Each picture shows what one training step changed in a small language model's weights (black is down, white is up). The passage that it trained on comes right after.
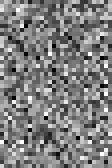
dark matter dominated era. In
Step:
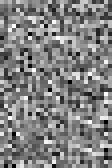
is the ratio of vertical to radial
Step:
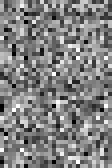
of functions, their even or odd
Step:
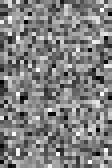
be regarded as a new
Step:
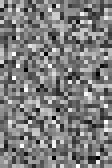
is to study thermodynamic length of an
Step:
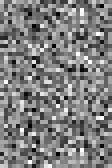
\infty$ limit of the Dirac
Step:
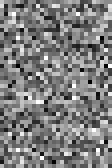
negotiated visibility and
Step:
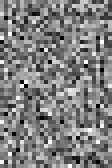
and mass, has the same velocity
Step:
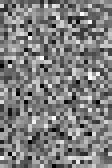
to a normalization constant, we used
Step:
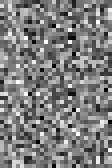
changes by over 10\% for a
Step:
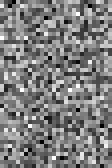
combinations of X-ray images,
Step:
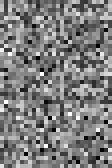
heat engine under the influence of the
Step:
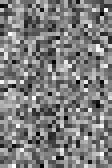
been experimentally realized at varying scales
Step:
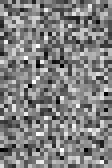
the superconducting ground state are currently
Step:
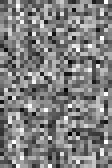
During or immediately following the
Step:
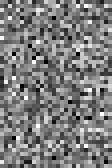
allowing us to fully map possible correlations
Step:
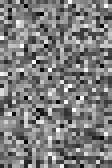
component, $M_v$.
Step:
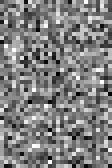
itself, thereby inducing a
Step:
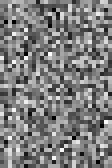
Way is indeed heavily
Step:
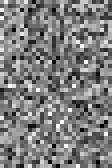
horizonless solutions. The paper is
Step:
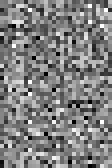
owing to some bug
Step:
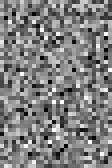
and the ordinary FL. The
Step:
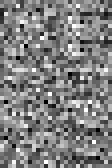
well the dust attenuation in
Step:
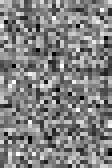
is considered to have failed,
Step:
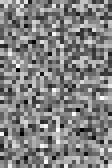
Abelian and Non--Abelian
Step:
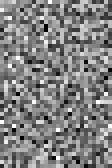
versus $W$ for different
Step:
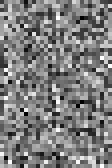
or zero, and that the
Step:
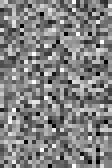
(see \cite[Appendix
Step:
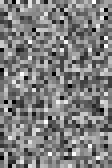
the universe,$T$.
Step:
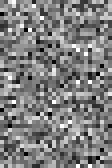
observe a decrease of the exchange bias
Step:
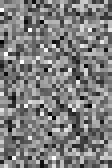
exchange interactions. Thus, we can
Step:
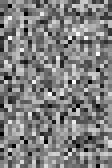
hand, the exponential decay suggest the
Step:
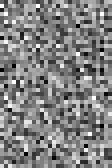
has a duration of ~ 3
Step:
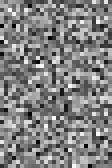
critical exponent $\alpha =
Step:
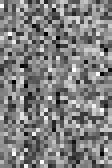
of the uncertainty principle, but by
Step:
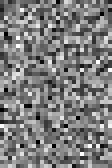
a conservative adaptive filter.
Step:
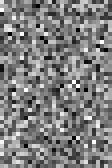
remaining terms, we end up with
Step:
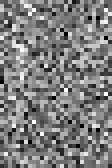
many GRBs observed by
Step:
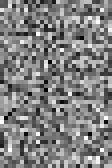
the oscillatory stress signal was smooth
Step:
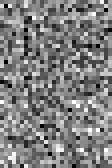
arms, so that the forces
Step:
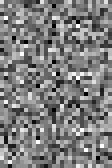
propose efficient solutions to reduce them.
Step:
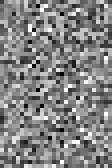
where $q=b$. We
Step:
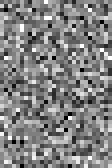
in the range $1 <
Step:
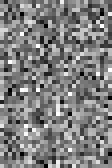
data were forward-modeled using
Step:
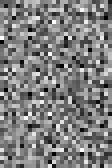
film plane direction. The
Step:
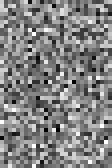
where pions are emitted from
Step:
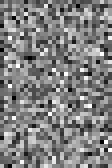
Altogether, we obtain
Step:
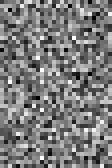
from the Brazilian
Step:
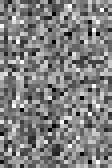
deployed workloads.
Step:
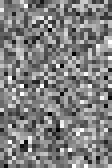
angle and declination. In this
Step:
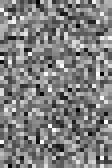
nontrivial topological phases, if they
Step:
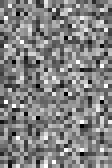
Second, adaptive integrators
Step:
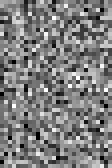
of our study, discussing each
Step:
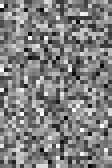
to many security attacks. In the
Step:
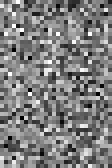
to 80 \% for second layer
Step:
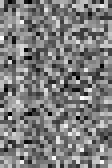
types of clinical information from a
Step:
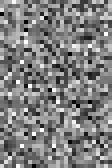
due to the charge dependence of the
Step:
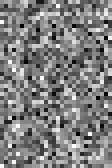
shot number by less than an
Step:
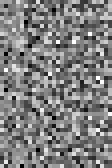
point in the source plane.
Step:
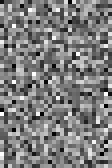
was between 1.0 and
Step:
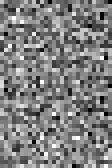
packet; fresh provider
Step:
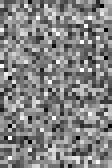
the PE of the contact matrix
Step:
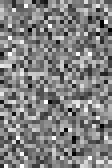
define the included angle θ between
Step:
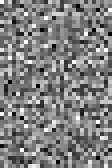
- \alpha \right)$ }
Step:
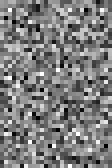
performance for the different bare and
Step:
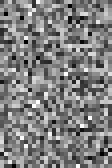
to infer IoT device states
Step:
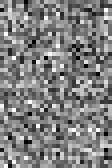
is that in contrast to conventional CS
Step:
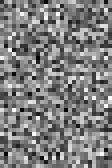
and $\alpha$ is an
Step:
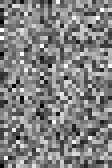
quantization the real-time quantum
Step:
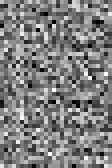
of the material presented there is well
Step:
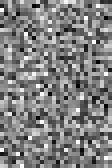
$\bY$ depart strongly
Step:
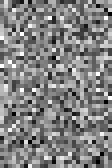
main sequence masses above $\sim
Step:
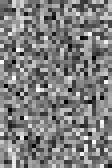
provided through navigation
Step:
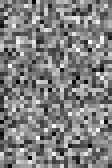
the two resonators all become nonlinear
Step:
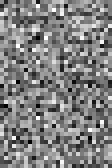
in Computing Systems (CHI
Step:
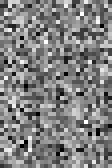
$f$ so that this element
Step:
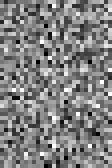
de la Recherche, and
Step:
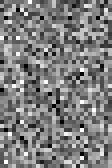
errors and therein limit the range
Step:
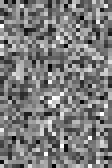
higher-order effects. Dimensional
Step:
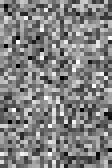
network (TDNN) and
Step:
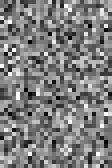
minimum Euclidean distances between
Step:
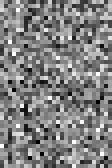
lensing cluster, which would significantly
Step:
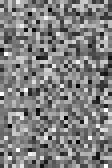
if both integrals converge when
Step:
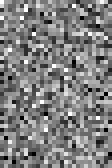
frequency $\nu_{B}$ and
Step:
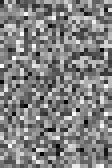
absent, so Bell-type
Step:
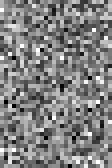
regions show the excitation and detection
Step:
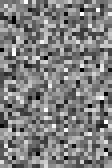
including trellis entropy,
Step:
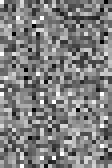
period of decreasing complexity remains, but
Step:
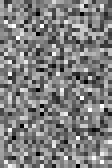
derives from the distribution function
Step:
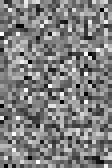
to the geodesic equations in
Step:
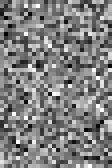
time on a laptop computer
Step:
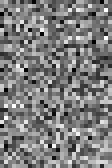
aware of the different contributions of
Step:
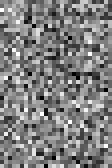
onto the central part of the
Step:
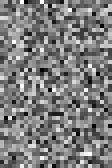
by a suitable rescaling of
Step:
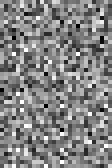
of feature databases used was
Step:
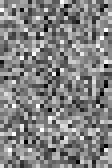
noise level are preserved during the
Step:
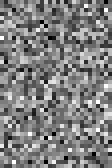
triggers at a levelled
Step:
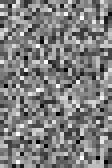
data with signal-to-noise
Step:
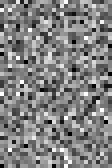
{1\,km Average
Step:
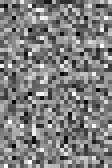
$\txir$ at the
